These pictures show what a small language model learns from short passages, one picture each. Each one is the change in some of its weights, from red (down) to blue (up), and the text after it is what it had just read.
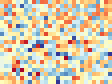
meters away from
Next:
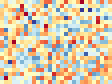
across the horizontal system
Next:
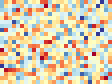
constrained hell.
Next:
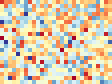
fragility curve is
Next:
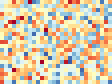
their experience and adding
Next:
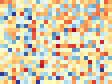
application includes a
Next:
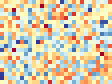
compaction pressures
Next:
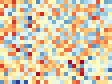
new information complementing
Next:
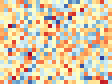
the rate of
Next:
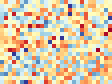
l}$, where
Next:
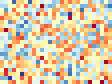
This is the first
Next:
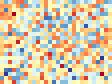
of the overlapping
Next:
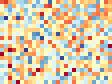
substantial relationship exists between
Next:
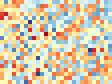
in this article with
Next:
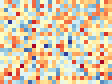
is the thickness of
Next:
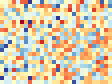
CPU usage
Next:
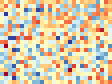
region. Central
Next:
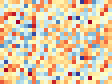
unbroken symmetry
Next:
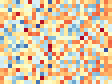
and Astronomy,
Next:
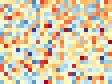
No. of
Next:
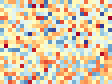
the ICL's
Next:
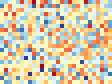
km² tiles
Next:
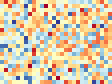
red channel. The
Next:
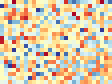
after 4.5
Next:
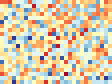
divergence measurement is
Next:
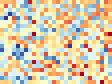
primary user's spectrum
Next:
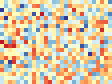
continuously improve the
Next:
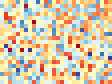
are again lower than
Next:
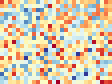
flow prediction. For
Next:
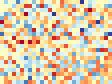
soon as we
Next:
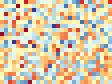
the {\it
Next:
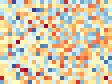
of Physics, University
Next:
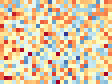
and probe the diversity
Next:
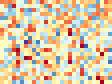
teacher education programme
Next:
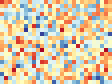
exponential growth followed by
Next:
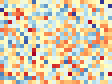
electrodes perform
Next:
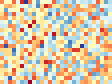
the treatments on
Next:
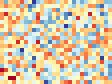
of our knowledge
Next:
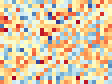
The components of the
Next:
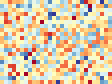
the UF impact
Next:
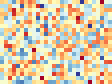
are not found in
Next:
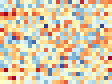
Europe, through the
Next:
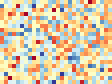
necessary to note that
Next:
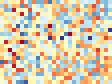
by returning
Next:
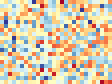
matrix \[
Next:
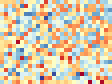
of food crops
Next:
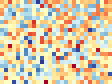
models have been applied
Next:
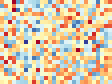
side by side with
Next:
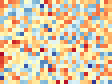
particular field and
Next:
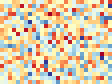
The multiplexer
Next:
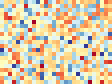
are some problems
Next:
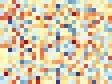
over 40 brands
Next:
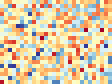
will ensure both a
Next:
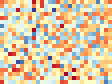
tabular and
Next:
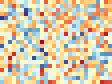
film elements'
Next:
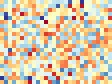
the flavor
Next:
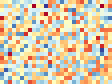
coherence of electromagnetic
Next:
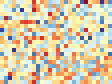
H. Lyth
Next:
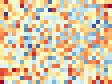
data and real field
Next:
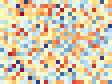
the grains
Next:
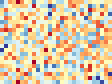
risk reduction To achieve
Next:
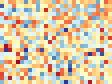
be only one from
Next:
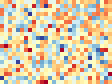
can be regions of
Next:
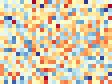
et al.,
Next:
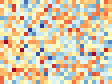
clearly and whether the
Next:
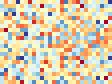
Furthermore, students'
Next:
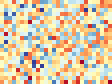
one aspect of the
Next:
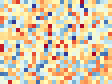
d: Direct
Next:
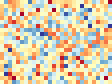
other words, more
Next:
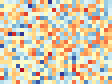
divided to two
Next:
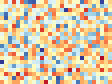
Can be 5"
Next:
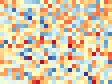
some data still
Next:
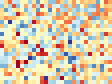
is to make
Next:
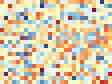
an explicit dependence on
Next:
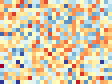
for the hierarchical
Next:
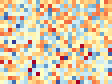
presented scenarios. We
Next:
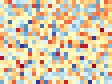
has an additional effect
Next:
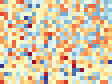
the incorrect
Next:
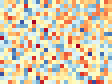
are strongly biased
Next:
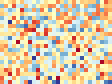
a matter of
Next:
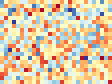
C. The
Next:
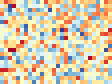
practices, leading to
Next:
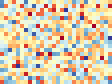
of *P.
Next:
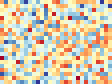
estimation of an unknown
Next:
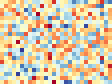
of test particles to
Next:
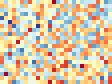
of calcium
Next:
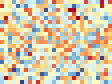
both methods to hydrogen
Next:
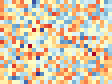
in each column display
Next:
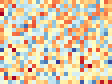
materials such as
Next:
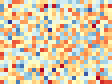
and transmission over a
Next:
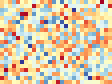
migration in the
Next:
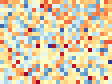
Descriptive statistics
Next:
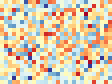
the MR contains
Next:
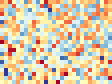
processes of great importance
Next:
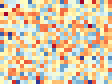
but as a dynamic
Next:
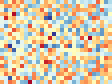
the control switch
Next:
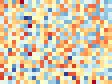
the excitations of
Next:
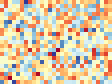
Significant differences
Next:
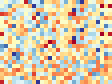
and one singlet
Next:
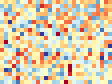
was analysed in
